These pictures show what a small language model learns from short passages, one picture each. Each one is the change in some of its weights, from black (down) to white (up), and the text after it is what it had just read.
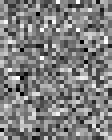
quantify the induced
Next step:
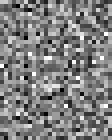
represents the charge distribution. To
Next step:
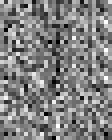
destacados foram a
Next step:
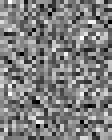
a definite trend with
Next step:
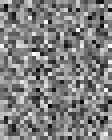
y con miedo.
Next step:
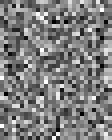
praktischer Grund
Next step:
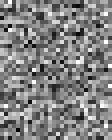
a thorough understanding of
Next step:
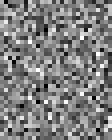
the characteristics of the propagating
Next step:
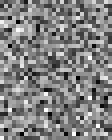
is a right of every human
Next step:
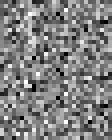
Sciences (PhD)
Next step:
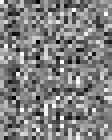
with Lyapunov
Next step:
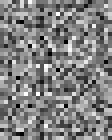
of LPC to deal
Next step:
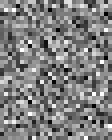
maktablari oralab
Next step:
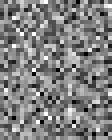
Thesis Title
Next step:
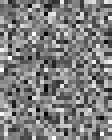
and downlink access
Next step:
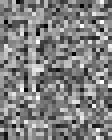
dimension around 10nm,
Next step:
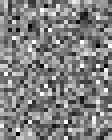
female). Mild MR
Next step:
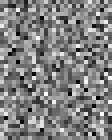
approach, as it is the
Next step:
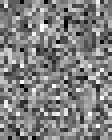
they are also located in a
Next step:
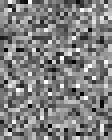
age/± Age
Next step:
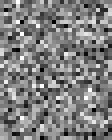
quantum computers due to
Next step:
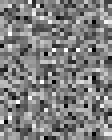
orqali tanqid qilish,
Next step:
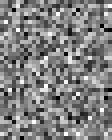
Yukawa couplings
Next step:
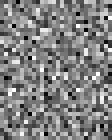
Therefore, we confirmed that
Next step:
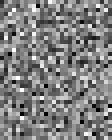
without depression and their
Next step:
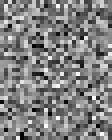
on the inner mind of
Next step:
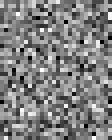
any exceptions to this
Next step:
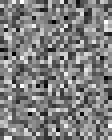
This digital engagement enhances
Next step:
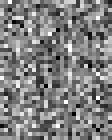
g.). The reaction
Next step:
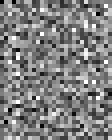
matrix renormalization group
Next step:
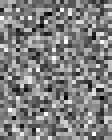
database DB [1],
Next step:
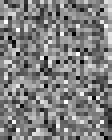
the similarity measures based on
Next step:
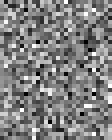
the participants' writing
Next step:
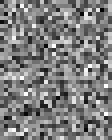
спрямована на
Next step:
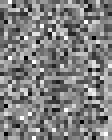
ahamiyat kasb
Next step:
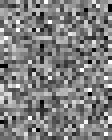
$\left( \frac{
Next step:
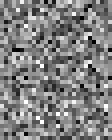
de crenças
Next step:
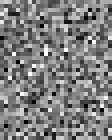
той факт, що
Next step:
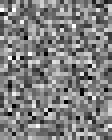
represents the average occupation number
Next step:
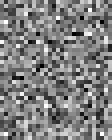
de coorte,
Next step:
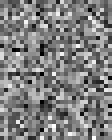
diet, its changes in
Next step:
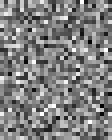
attain a negative value after
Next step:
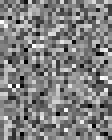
is generated by the iteration
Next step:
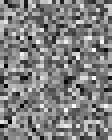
the particle number at a given
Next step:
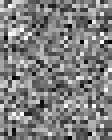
en los políticos,
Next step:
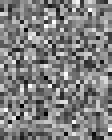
arranged to measure the
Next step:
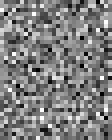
magang masing-
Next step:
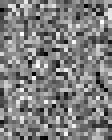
which could prevent it from
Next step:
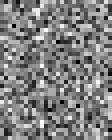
Thus we can conclude that
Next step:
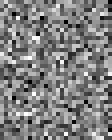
correlates to physical health,
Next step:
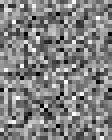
below 3 K and a field
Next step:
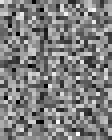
performance. Employing
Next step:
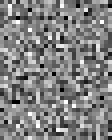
not catch obvious structures
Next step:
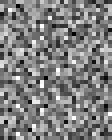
bilan ishlash jarayonini tashkil
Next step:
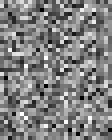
por retorno de
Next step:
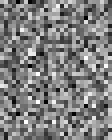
existing genetics. In
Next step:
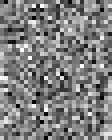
pentru cele
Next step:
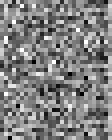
on ReplicaX and
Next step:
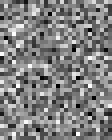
was capable of cell
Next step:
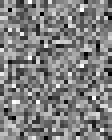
can detect the CNGS
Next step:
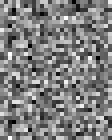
Ensemble bac
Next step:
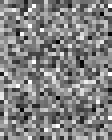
2) Not using
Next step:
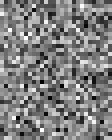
an impressive result when
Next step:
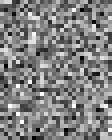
are given in Appendix A.
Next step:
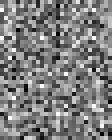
respect to the adversary
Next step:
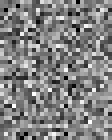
order. We do not
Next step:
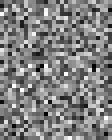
in this study consisting of
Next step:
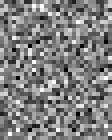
Bangla literature accessible
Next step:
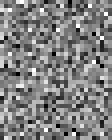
bosqich – bolalar
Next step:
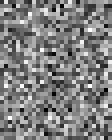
davolanish 1—2
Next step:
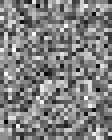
and destination points considered in
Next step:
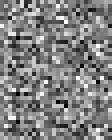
about by means of a
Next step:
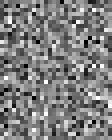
оценки. А
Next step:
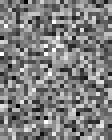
inequality is replaced
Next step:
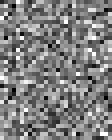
is a stereo
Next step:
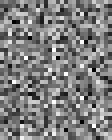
conditions. When the system is
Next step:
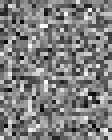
идеи стали
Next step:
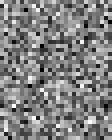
category, location, and
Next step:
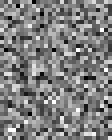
model, many discussions are
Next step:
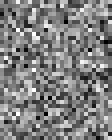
traps and impurities
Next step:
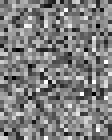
empresas parceiras
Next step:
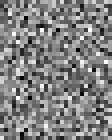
obtained at the cost of more
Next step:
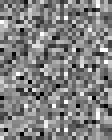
is measured at the top of
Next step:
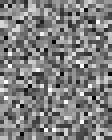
of the tracker is
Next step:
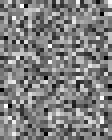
rive pour leur cors
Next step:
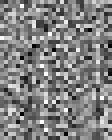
which they can then mark for
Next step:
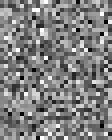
In Figure 8d we show
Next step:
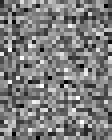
ряд начальных
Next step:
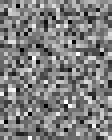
computed by the invariant scheme
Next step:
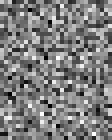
ensuring food security. This
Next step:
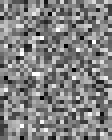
was performed from the emission source
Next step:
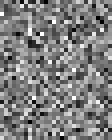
betitelt. Alle
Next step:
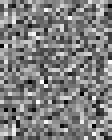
with ECG and
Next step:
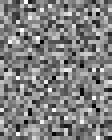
solutions for each individual benchmark.
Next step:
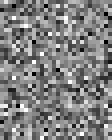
Heart Surg.*
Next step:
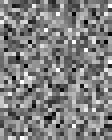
Ex Klotzsch
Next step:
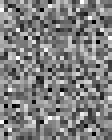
po intervencii
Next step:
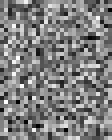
even-parity state
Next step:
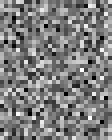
takomillashtirish 458
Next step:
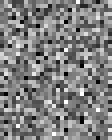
from the rated value,
